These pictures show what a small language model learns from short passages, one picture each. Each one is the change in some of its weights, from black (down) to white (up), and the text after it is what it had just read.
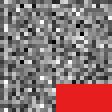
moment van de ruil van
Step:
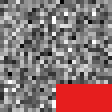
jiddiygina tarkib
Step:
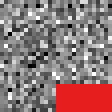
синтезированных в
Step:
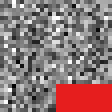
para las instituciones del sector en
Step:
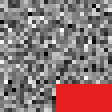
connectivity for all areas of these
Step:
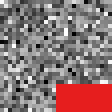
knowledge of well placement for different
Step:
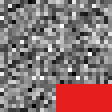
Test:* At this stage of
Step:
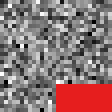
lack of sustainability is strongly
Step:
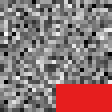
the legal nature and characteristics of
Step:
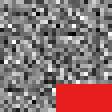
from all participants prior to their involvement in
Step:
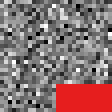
Mubtadiin*, 7.1
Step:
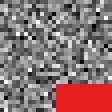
properties or axioms are
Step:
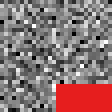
II, the use of Particle
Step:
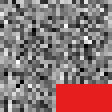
the grade or expression of the
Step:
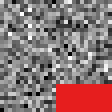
resin cure, as indicated on
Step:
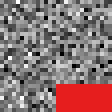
type 2 diabetes confirmed
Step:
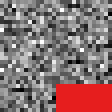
income from promising,
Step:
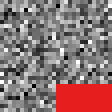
X. Zhong, S.
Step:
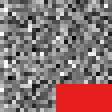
get more information from the internet than
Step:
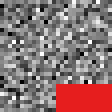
niger* control samples, similar
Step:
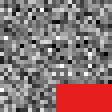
enforced return as well
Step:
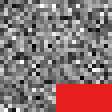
strength have generally focused on the
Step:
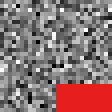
with angles bonded by an
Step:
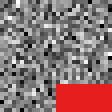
researcher evaluation: "The evaluation
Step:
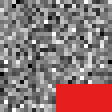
set up a goal for the training,
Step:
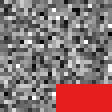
trabalho desenvolveram uma
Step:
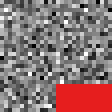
cadet mastering the
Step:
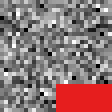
they can use it as a diary,
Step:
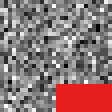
qiluvchi o‘yinlarni
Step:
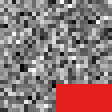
article also examines other technological and
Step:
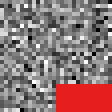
due to the rise in the value of
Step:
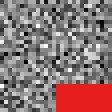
There are standard measures for measuring
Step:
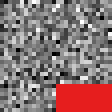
SLA, SEM. 1.
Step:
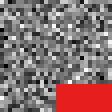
foram obtidas na determinação
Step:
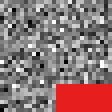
de practică (Figura 10).
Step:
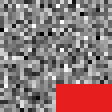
кластерлари, улар
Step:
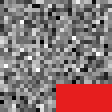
in predicting the credit risk of
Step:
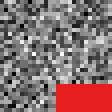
percentage, the equation of
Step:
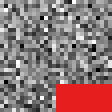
uning ajralmas qismi
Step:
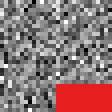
A-harmonic optimal
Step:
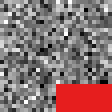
new movements can be carried out in
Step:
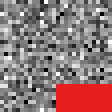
vía su API pública. La
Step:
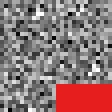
for the govt. in the form
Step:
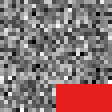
mengelola dan menjalankan
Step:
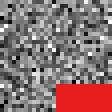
ability to utilize capital to
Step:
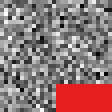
balki madaniy merosni
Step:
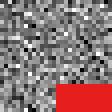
are also heavily drawn on
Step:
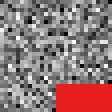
устройств, изучение
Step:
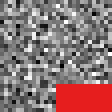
high efficiency was obtained by the three
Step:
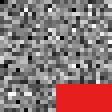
traitera la notion de vente
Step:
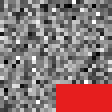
xabarlar orqali foydalanuvchini
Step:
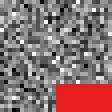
The purpose of this paper is to
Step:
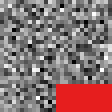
and other patai can be classified
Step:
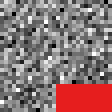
adaptive and flexible management system
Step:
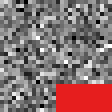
cititului interactiv și a
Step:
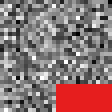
books' that encourage
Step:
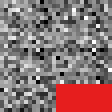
ao mesmo tempo contribui para que
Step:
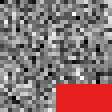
the Table 2. It is found from the
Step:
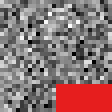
tune the present and future environment.
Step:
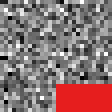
GitHub Copilot was
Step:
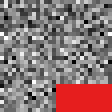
they will be committed to their
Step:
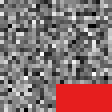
descarga de fluidos,
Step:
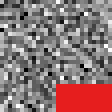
the safety of currently used children's
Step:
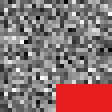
has higher rate of work-related
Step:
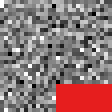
da emoção: implicações para
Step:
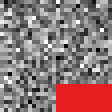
“Shahzoda va
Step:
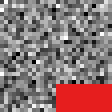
government plans and the functions and
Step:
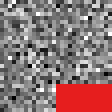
framework they have proposed, image is
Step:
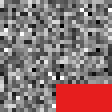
этилиши махсус
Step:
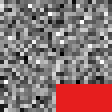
groups demonstrated similar trends (Figure
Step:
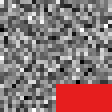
to be linked to the modulation
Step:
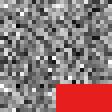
ya no en sus formas sino en
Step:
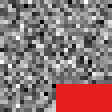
только оптимизировать
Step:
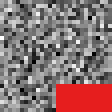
in this study might be due to
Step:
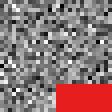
urban datasets while mitigating
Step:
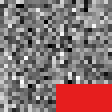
König bzw.
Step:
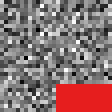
nominativlik funksiyasini
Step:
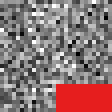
a system is simulated where no
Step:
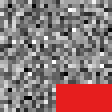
olib borish, har kimni
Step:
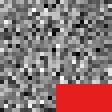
compression tectonic regime
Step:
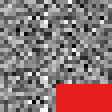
These results are also helpful in cases like
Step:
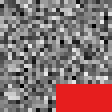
this paper focuses on the analysis of the
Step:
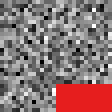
occurred at the maximum
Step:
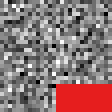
is getting better. However, the
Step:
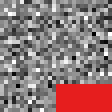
with high R^2 on the
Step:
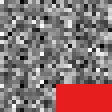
de la interpretación de los
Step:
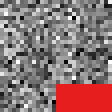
qayta rasmiylashtirish,
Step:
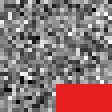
(Building Information
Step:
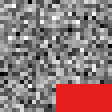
during normal science, science
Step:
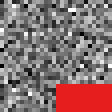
Recruitment status
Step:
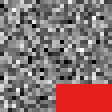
a cabo mediante un
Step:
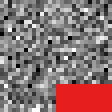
their program. These universities are more
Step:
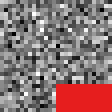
pa do napačne
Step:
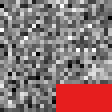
Melalui Kuliah
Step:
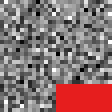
attention is paid to the use
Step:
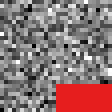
weather station operating on
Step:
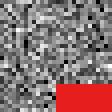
citations within just three years,
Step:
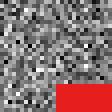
Nargiza Ahmedovna
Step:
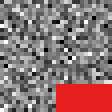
processus de soins c'est que
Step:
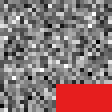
applied dental microwear
